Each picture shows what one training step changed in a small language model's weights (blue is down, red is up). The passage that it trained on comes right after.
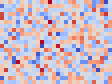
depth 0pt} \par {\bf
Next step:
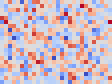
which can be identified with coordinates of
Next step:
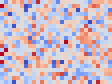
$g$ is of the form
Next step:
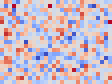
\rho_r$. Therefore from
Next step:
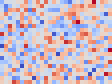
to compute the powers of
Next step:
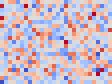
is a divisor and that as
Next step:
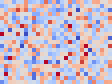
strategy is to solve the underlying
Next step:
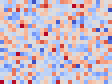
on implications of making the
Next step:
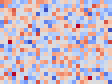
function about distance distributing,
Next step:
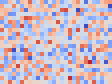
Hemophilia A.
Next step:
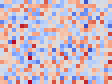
network. It is necessary to
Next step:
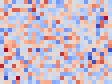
transitivity with complete blocks on
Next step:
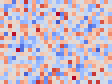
interaction with arbitrarily high $n$
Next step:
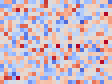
explore the local spatial pattern in
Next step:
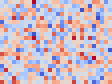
days. On postoperative
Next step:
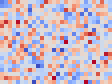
of the following classes: information systems,
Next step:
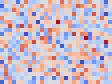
For any $0\leq j
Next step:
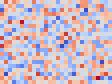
socioeconomic environment;
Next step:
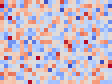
of Achouwa,
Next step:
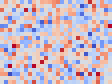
with axial-symmetry
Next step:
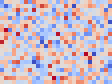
the following way. Given a
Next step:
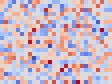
to run depending on the quality of
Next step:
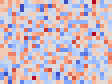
ground truth.} Data transformations
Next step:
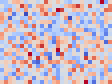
and field diagnostics.
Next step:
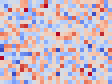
in terms of resolution (which can be
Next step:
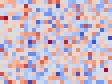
soon, an efficient communication
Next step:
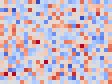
cell embedded within the transversely
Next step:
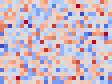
and that woman should be
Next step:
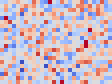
features across ecosystems and so
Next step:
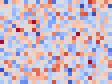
MeV/c reflected the strength
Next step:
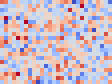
drag than thinner
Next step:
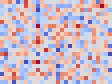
model is protected from
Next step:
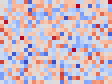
$\sigma$ is the local
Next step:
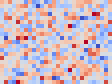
a guarantee to it
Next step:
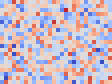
of the research paper is to analyse
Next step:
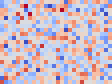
Workspace Startup
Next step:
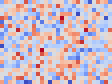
it suffices to know that they
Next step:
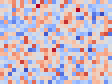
and non-oil-producing
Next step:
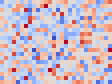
be independent of the initial conditions of the
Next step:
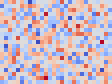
paper. However, for sufficiently
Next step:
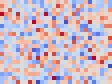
the formulations were recorded.
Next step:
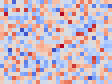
material for photonic applications
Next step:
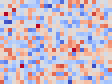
following surgical intervention
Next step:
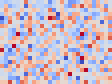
M. Stevenson,
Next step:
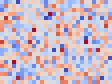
velocity only if $\beta$ is a
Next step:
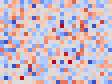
Multiple Row Delete
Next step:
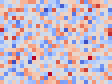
the corresponding time kernel equation to
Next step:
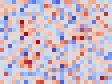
a preposition 'about' while
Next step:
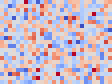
measurements (left image) with
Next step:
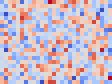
Lord Ganesha which are
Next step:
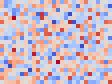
waveform. Contours are
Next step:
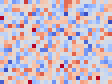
Suppose that one of its roots
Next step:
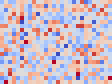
Recall that the {\em local
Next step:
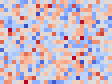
in cruciferous
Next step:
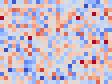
subset of the TMC
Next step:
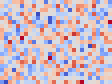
prostate cancer: Analysis
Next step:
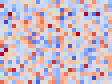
$L$-operator. For the
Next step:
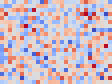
feedback, which is known to
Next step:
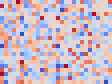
(Table 4) was effective using
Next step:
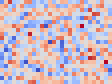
explained if the \hco\
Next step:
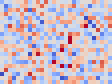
to surface contact. To model
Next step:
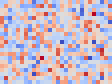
time multiplexing provides access to a
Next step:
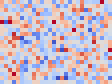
useful signal from the excitation
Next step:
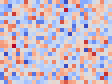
Table 2. It details how these parameters
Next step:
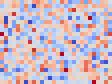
class of $W$ looks
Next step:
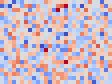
for 9 and 80 strings
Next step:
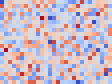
Weyl bound above, it is
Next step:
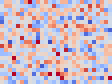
approach, E.Yu.
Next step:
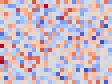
moves you horizontally;
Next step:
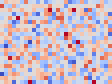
sheaf $\mathcal M$ on a
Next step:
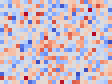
the best results highlighted in
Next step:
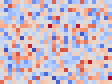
But the variation of the effective
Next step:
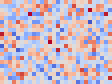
theory: our algorithm improves
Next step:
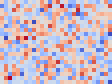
a Master thesis within
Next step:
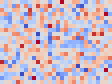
former case, the adduct
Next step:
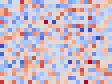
topology which states that the
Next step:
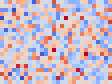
c |c|} \hline
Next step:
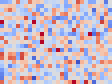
energy at which data have been collected
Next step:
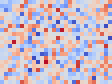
The implication on the use of
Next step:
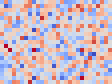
stars" or the anomalous
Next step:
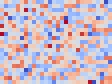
scattering amplitudes appear as
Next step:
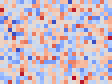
innovative ways to
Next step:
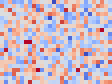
of slope $\mu(X)$
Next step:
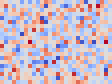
data, could enhance predictive
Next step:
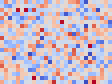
high understanding of climate change.
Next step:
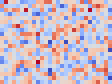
the support by the National
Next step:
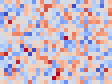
of the general Euler equations (as
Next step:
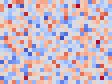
A qualitative picture
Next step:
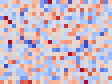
education, and the ecosystem
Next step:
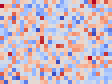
\tag{55}$$ Equating
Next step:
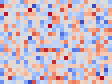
\eqref{hypo}, we obtain
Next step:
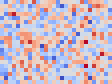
the index of the Dirac operator
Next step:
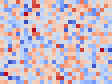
Minkowski space in
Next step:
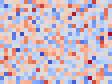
the lowest energies.
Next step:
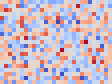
modular form $f'$ on
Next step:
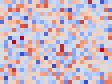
can translate into higher work
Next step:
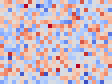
T}$ is the transverse part of
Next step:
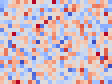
has been a general hot topic
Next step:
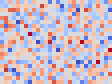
such as the distribution of specific pressure and
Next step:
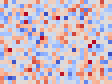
constructed and first presented by the author
